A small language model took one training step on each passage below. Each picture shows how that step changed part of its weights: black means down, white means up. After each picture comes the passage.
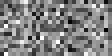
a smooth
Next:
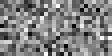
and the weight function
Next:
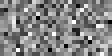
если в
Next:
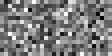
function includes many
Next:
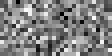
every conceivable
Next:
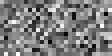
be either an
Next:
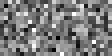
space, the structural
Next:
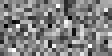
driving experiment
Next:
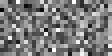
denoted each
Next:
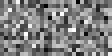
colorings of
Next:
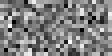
fields are
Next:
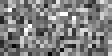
larger dataset
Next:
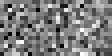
tool:} A
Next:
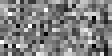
instability at
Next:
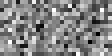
main diagonal
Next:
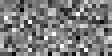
application of our
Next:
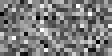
are expected.
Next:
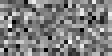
fields may
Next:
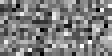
combination of
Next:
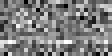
be the number of
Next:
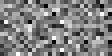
{\bibinfo {author}
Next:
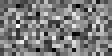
belong to a
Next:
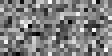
of pulses
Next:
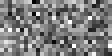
Masson et
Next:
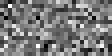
alta taxa
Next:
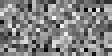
flow around an
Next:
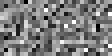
consequence of the
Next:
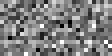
analysis of multipath
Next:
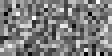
– soll das
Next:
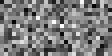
ha puesto
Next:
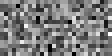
estimator with respect
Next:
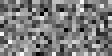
and it has positive
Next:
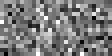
va Yevropa
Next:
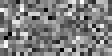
is convenient
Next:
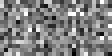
notation [1,
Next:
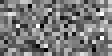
proof provided in
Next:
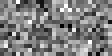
is outside the
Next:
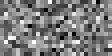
to the ones
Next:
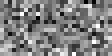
ta'lim olish
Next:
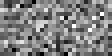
of \HI\
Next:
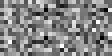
\pip$, is
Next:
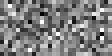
completes the proof of
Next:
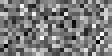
are sampled and
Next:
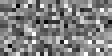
observed at low
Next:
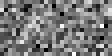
procedure is
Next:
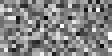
\sum a_i
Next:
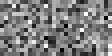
the molecular
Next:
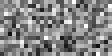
for integers $r
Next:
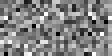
from the fact that the
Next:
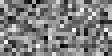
help students
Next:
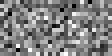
no reference to
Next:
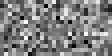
ocupar a
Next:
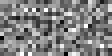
exist two continuous
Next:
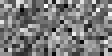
plastik dan
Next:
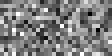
ERC son
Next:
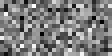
component reads
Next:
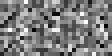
(SD) and
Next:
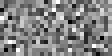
that $M$ is
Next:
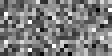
of maximization of
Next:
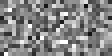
a larger
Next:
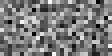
types of
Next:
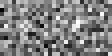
and let $p$
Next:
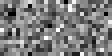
forte dans des
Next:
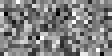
a partition}
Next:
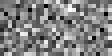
We estimate $$
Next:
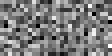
central region
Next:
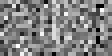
the following inequality
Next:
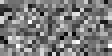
total and partial
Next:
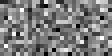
wall. For
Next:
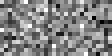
local} give a
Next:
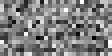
condition coming from
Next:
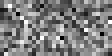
acest sens
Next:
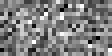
is the unit
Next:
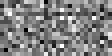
\AA$ are
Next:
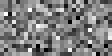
exhibits a
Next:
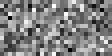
Krull dimension of
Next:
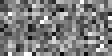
and photometry
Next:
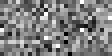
for the selected
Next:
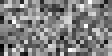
арна arna
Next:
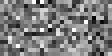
extra positive
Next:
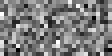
polynomial with
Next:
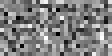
we see that the
